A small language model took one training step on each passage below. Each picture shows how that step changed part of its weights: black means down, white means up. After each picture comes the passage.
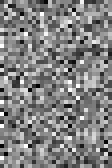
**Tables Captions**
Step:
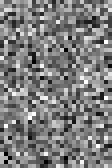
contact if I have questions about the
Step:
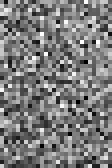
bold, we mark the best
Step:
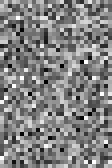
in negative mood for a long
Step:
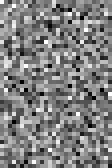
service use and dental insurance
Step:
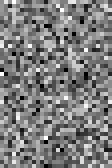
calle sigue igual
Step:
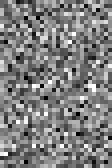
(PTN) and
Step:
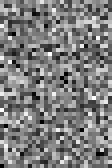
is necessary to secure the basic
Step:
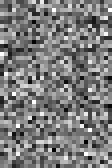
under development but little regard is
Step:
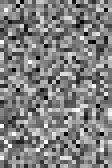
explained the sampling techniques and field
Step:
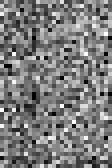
to provide SA. SA in
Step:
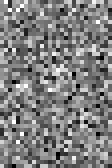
nearly two times higher than that of
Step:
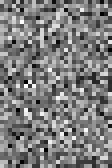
As a result, nearly 200
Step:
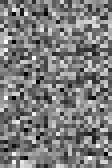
for important intellectual content:
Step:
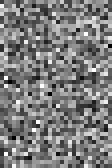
to agree on the substance content.
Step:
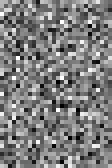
these 250 movies, we
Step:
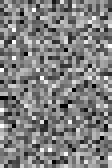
Liability 18.1 Except for
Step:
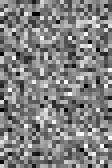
the most appropriate cryptographic method is
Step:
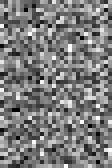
another, or from one place to another
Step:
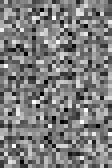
We argue that this harms
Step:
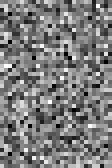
fundamentally to the
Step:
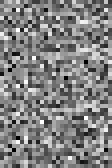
no significant difference in the mean
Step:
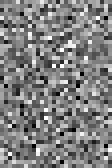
yield : 1.6t/ha
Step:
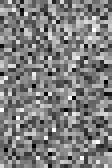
of external funded projects Cost structure
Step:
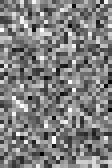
be attributed to the hydration
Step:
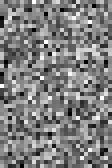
transverse and shear directions is
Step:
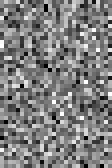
Plants that received Pig dung
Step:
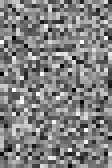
rotor, $C > A
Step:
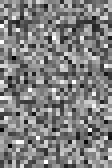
would contribute to maximising the impact
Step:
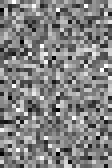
resonant frequency has the highest
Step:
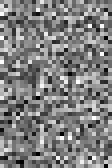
research transparency, such
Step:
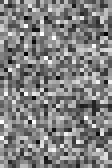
The relevant results exhibited the increasing
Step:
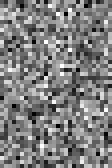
Exergy Output + Exergy
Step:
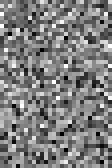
like time series [4].
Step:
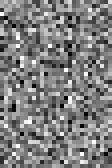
cell function, which hinders
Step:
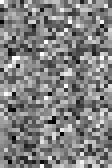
even illusions). This view is
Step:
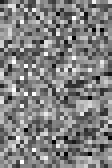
source of enterocytes,
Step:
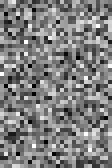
A qualitative method was employed in this
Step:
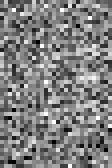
the absolute tree height
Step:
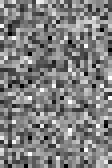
can do is to look
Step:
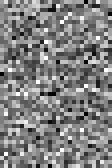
et al., 2011). On investigating
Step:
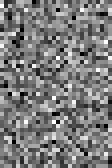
– acylglycerol of
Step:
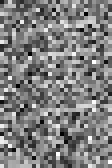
on MRI, and rapid resolution
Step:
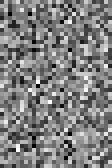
reports that the drought
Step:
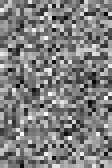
shapes business culture.
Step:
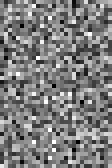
sinks of CO₂ is
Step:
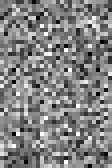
(requiring large datasets) and
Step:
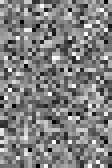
contact email address but you will be
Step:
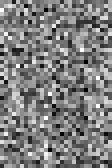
upon reasonable request.
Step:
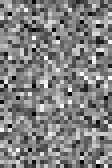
Science Library of Chinese
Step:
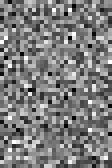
amendment, the flaws
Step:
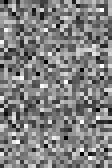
observed for the aqueous plant extract
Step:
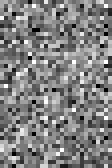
X_{1i} potentially being
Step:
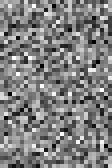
speed and direction are crucial parameters for
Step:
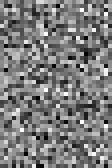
is the interactive act of
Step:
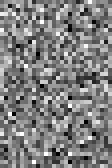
non-methane volatile
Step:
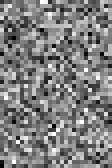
brass, bronze and
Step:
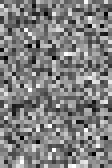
to gain the attention of the
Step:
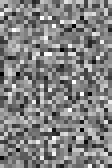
the risk–return relationship, using
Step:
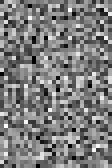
factor. CMS lines were free
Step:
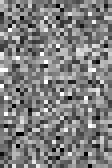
which elicited interest and desire
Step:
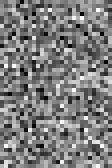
2009. "Study on structure
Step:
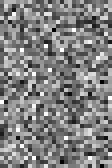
largest industrial city of
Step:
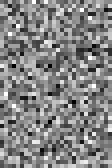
tasks in greenhouses.
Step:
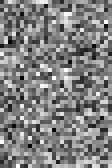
studies was in the equipment
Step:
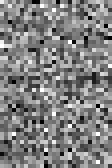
The ability to cope with change is
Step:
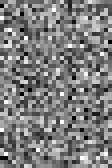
Safety Professional
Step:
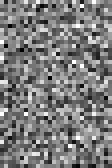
villages, the paper starts
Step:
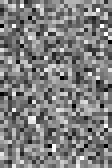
Advance Healthcare Research,
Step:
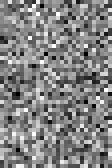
Asp^a ^a
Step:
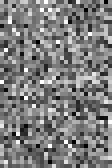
at grain boundaries is observed,
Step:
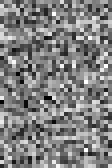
to establish interpersonal,
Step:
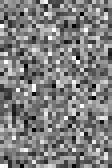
types was made based on current use and
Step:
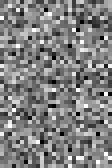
mean age, duration of
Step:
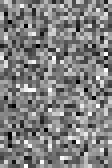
Results The results contained in this study
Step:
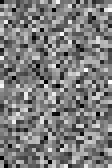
over 0.8g, the
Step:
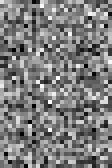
The research methodology explains why
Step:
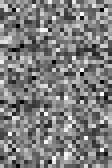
seeks to provide empirical
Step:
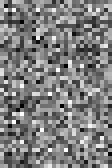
project is designed collaboratively, and
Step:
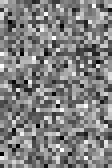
hyper competition is almost
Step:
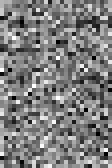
company’s knowledge and existing technologies which
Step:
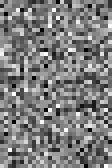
Following training workshops
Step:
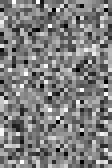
Ctrl on D0
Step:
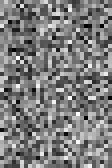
carried out in collaboration among all authors.
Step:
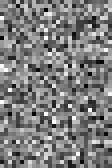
7 candidates - 6
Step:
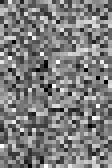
of these data formats, and they
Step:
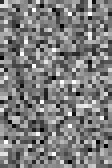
in red for Teaming
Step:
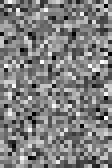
A Cross Sectional Study.
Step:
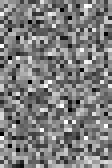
ligands, have been
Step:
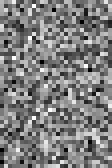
carrier solar cell is proposed where
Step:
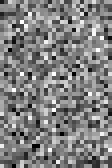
days after inoculation. In
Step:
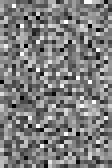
(7.11). This indicates that
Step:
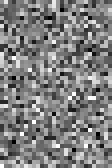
generated a wave of responses in
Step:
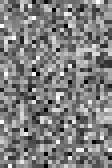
of Procedures + Opt.
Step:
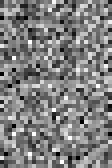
Mark, D. M., and
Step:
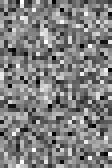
However, the filtration of
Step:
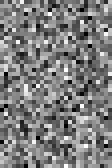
streptomycin 7
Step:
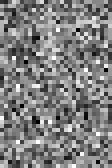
than narrow focus. As a
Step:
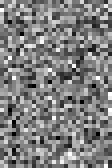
Adaptive Physical Education
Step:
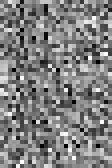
was based primarily on secondary data
